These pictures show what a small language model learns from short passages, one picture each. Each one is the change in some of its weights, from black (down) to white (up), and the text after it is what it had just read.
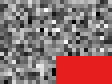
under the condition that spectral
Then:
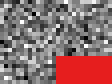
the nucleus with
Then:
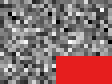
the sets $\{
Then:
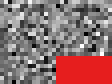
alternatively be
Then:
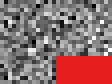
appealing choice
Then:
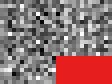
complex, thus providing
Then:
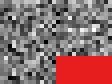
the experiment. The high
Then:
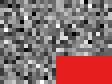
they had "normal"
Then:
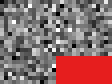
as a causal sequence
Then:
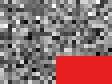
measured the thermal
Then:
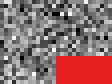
exactly $q$
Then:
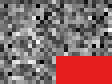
Sciences Research
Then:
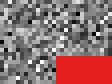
as expected. As
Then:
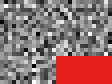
crucial and we
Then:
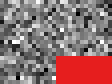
a $Q$-graded
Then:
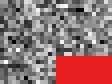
was evaluated through the study
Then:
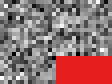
lurks the origin
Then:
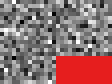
were removed from
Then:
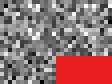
be re-written
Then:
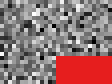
are the data obtained from
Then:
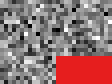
range, damage
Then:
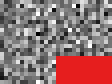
this work we consider two most
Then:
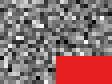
of Riemann
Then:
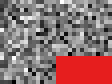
this has a lower
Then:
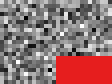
an encounter with
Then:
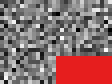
experimental data is
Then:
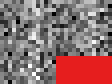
distribution is on average
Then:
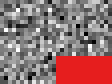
transverse (red)
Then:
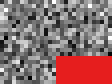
$\zeta$ fixed.
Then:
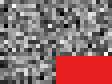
lemmas on the
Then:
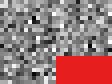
conductance measured
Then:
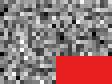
knowledge tends to
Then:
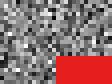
we claimed.
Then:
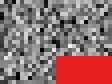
In this direction we
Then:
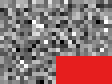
of free and open
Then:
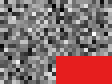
$\alpha$ produces an
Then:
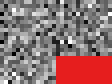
larger parameters $d$
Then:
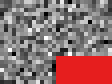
equations in terms of a
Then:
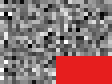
that India,
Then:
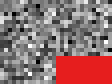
The Bunch tool
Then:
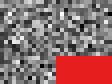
in $G$ is a
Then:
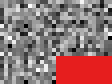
other cases are similar.
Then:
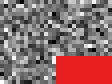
the generalized number of the
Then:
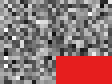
attractor equations
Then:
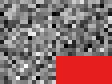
some error term.
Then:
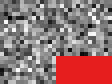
used at S and R,
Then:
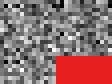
presence of vortices
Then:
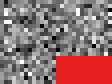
different positions of the
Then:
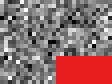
\Ci$ be given
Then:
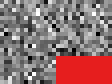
parameter values and functions are those
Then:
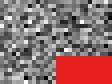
the bias values of
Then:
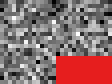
Statement of the
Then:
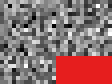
give some notations.
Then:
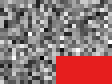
investigated the
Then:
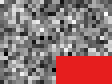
adjacent in
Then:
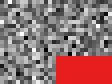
and influences'' of
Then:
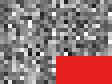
Loss % 1
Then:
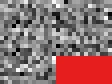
fixed. Given
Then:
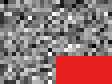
invitations sent
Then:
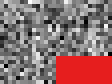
spectrometer). The
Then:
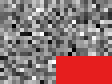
volume law even
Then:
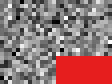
just estimated normal
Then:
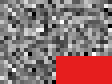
strength. The
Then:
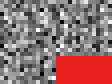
the result expressed by
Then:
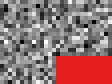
and returns the
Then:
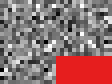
as input variables,
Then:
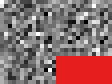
pandemic. The
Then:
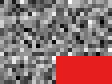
failure of
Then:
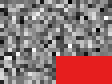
with these models, and the
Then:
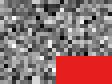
panel presents the
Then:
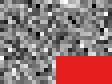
have similar smoothing
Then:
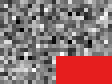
kept overnight
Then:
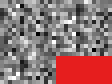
4th and 5th
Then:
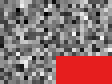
for us to consider our
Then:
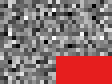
chose to write
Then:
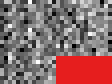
can be correctly
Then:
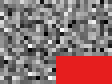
minus the number of
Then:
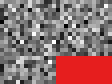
$d$ for which
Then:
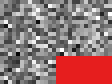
MHN and MN
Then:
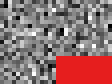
particles arrive at
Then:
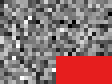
sx)\leq 1
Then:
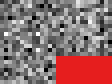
value of the Ricci
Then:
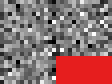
to establish a
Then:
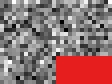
the Lagrangian
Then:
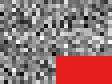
than 10 tons and
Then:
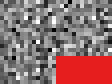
condition, we establish
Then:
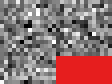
points were determined in
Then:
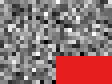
implies a rather low
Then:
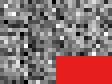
(2), any one
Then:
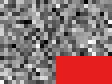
are important aspects of
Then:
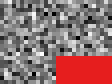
of a finitely generated
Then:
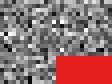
computer program for a
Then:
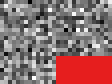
per GPU).
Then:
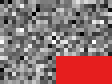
Expected Detected
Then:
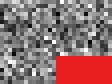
the corresponding time scale in
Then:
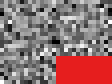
established with the
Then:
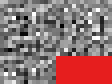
pair of such identical
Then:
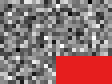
an overview of what
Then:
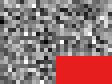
research providing insights
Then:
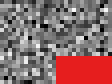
Thus, the actual
